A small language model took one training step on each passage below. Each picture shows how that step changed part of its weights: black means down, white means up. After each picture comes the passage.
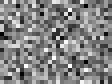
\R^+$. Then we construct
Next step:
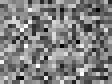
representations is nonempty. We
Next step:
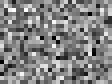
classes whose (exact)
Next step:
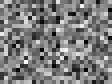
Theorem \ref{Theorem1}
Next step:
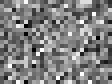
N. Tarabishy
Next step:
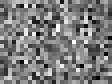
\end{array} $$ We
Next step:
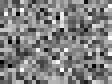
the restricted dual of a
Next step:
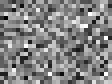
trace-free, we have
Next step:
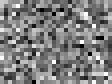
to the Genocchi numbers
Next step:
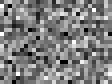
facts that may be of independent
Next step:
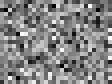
FTSm is not
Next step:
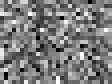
exponent of $W$ in
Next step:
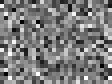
of the special orthogonal
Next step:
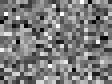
$r$ are the same as
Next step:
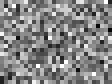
inequalities, as well as
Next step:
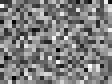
overview is given in
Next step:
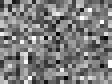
$\varphi_A$ can be given
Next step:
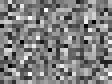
emits multiple edges that get
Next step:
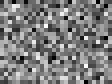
$\nullsoftset$ and
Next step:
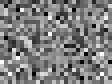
already alludes to
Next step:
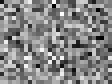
the PCSIRT and
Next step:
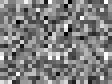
intersection numbers. We have
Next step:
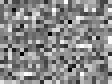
negative definite connections is
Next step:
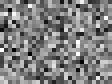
$\y$. Regarding the
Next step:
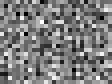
spaced from each other by a
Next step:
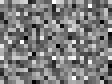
\mathcal{P} \times
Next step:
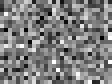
$A(\Sigma)$. The main part
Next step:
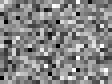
in joint works with
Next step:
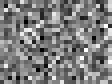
RFBR grant,
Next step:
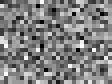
the result by Borichev
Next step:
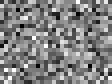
analysis of statistical
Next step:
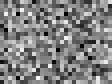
the positions distributed in the
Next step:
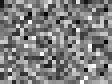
be the canonical projection defined
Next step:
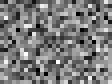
However, in this example,
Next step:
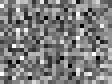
the first mode jump.
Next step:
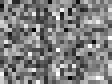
ring $\BK = f
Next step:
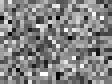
number of closed walks of
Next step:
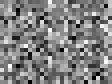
definitely enters the
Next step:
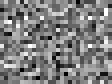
hence $i$-prefit
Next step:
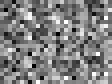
to establish and does not
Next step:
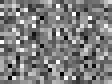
preserve exactness of a
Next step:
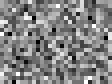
that any such a cube contains
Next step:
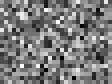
search method by random
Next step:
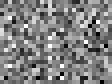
Si l'on suppose
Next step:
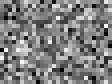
solves \begin{equation*}
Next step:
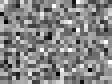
a joint optimal
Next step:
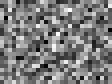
note further that while one
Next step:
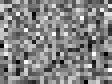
test for mutual
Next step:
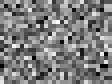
and $n$ are positive
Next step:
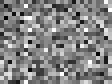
then we say that the extension
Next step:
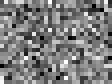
greater than $k$
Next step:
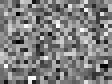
the case where $R$ is a
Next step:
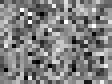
(absolutely) from
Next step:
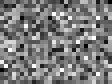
hyperbolic Stein manifolds
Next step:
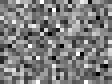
drift coefficient $b$
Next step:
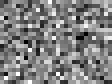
p_2$. \medskip
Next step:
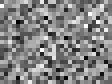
obvious.}, we accept
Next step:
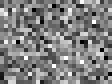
the dashed version
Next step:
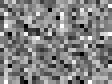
which then need minimal computational
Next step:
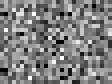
\geq -\frac{\pi
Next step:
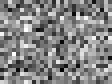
implications by the similar way as
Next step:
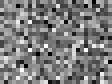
\lambda \, \left(
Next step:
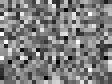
of real stable poles $\mathcal
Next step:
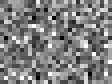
to single-particle
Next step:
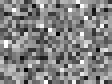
consid\`ere le
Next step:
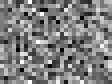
The boundary $\tau_+$ is in
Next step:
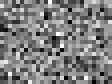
by the finite-volume
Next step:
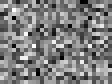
one hand, they share many
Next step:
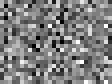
write \begin{eqnarray*}
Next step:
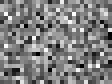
\oM {\rtimes}
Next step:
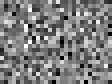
generalize and extend some known
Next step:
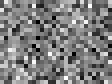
\begin{itemize} \item
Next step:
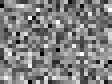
terms in $\mca$ and
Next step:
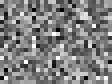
to the problem when $1 < k
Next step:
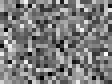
0, \end{eqnarray*} where
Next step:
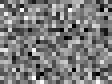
is the singular locus of
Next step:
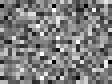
\Id s_1\cdots
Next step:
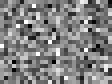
one $X_j =
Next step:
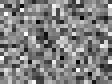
is the algebraic analogue of
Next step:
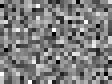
curl}_x H)\times
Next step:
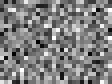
an arbitrary number of
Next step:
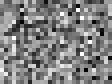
is periodic for any
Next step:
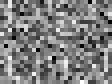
mapping torus of the
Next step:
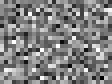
our results of just proper
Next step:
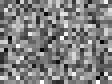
analysis suggests the
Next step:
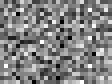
the parametrization in
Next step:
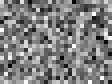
be the connected Lie subgroup having
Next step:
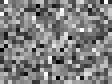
quantify what
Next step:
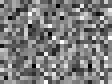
splits completely in
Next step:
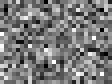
(eds.), Selected
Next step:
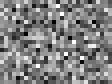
of algebraic varieties.
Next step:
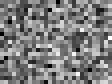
(\varepsilon_c) = 0$
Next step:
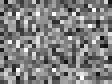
special data structures used by
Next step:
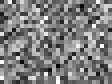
zeros of $y(z)$
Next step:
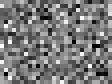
is the closure of the space of
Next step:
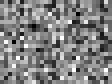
is unimodular. To
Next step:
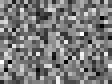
vertex from $V_1$, that
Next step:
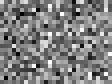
discretized, the above
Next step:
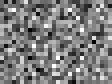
be arbitrary. Using
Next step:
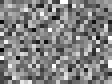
induces an isomorphism of
